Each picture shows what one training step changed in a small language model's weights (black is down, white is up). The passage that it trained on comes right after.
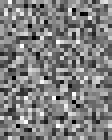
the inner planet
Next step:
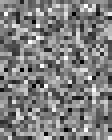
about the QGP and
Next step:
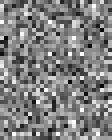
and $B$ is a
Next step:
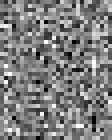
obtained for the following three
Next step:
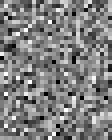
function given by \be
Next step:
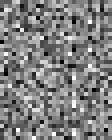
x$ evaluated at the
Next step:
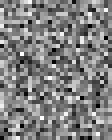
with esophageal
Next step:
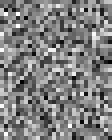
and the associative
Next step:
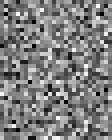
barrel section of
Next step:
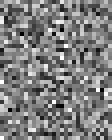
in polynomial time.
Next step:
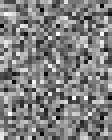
pomerons in
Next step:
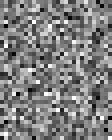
levels higher than 14
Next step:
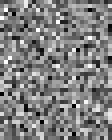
absence of any
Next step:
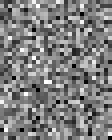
der Veen et al.
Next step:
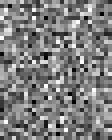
of Ti, in
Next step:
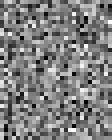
LMw, while a
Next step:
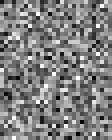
to specific classes of
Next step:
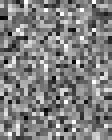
design of the reactor
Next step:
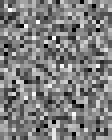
illustration is shown
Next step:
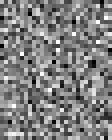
for the ansatz
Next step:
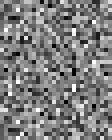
appropriate model, we
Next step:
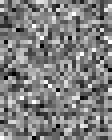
examined in
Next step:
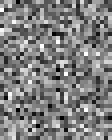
of algebraic equations
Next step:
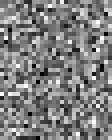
impossible to make
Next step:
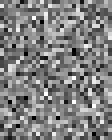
Habitat of
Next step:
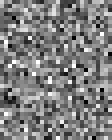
encoding of a
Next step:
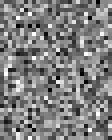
we can show that $
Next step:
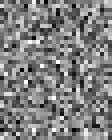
resulting QGP
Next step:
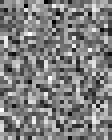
in the cluster
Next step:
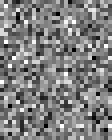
The Concentric
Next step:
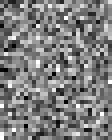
completely independent.
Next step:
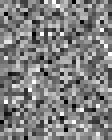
coverage of noble
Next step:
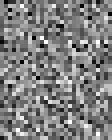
week after the
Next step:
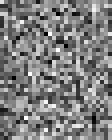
for the power dependent
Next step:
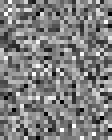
exceptions, such as
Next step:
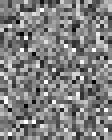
behaviour change. The
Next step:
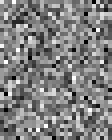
isotopes differ
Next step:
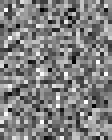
mean of 98% of
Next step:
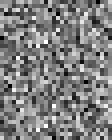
is sampled at the
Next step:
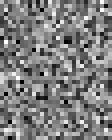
final run at
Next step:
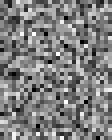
development of new systems that
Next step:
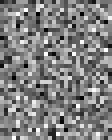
of adsorption is
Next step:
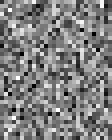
laboratories using
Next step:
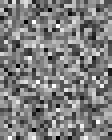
taken together
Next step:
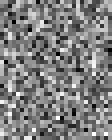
the singularities in
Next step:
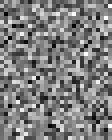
The results indicate high
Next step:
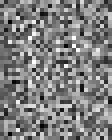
The structure of the group
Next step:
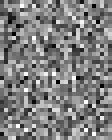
entropy in
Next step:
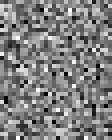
certain conditions. To
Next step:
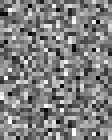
on these major
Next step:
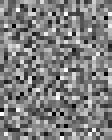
unitary representation of
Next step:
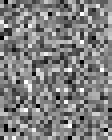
of the proposition associated to
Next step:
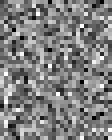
all $i\in
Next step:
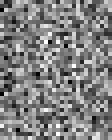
of the distribution of the
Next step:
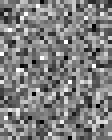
understood by
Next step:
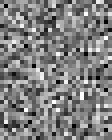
approximated analytically for
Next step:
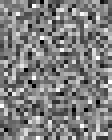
plant communities.
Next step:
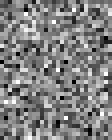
projectively flat if
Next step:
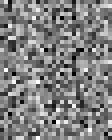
this study, six
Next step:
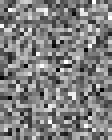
can be seen in the
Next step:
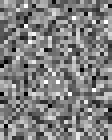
both cases of $\Delta
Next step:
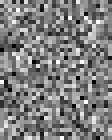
management of diverse
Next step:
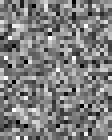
product that will generate
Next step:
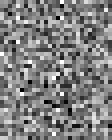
as the consideration of higher
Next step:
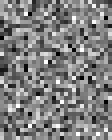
of the slab on the
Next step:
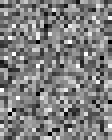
SS radius
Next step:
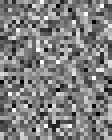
it is natural to
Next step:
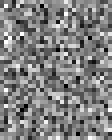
a 2-factor
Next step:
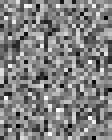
good in others'
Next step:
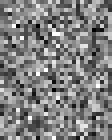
is not difficult to
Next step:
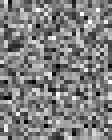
addition, this report
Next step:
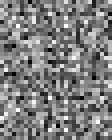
contribution of a distributionally
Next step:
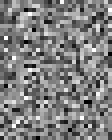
results recently obtained in
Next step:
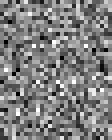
number of patients were
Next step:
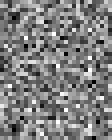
important applications in
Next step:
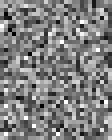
dispersion measures
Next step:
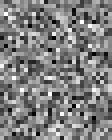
with a decrease
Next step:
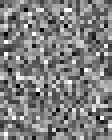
graphs} shows the
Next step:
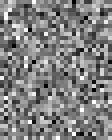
say that $w$
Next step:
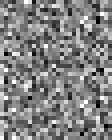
odd parts
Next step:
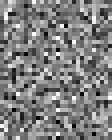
one such that $S$
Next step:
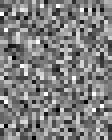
covariates. A
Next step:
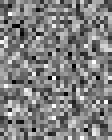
$S$ be an open
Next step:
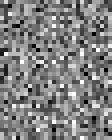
$k$ is a
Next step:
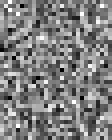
can be found in the
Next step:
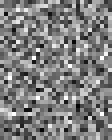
= \overline{\mathfrak
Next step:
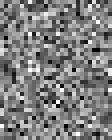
such as standalone
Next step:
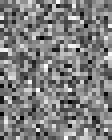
75° without
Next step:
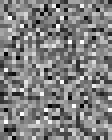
tab you chose
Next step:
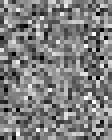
policy brief
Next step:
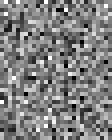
is Artinian}
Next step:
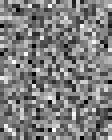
comparing Eqs.
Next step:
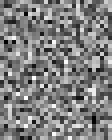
between the trigger
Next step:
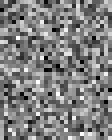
its minimum computational
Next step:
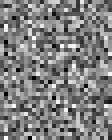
2D photonic
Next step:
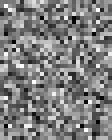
gauge $\partial
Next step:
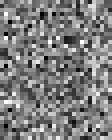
There were runs
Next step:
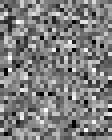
[Alternative for
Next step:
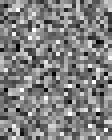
to understand
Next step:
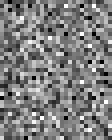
initial loss weight
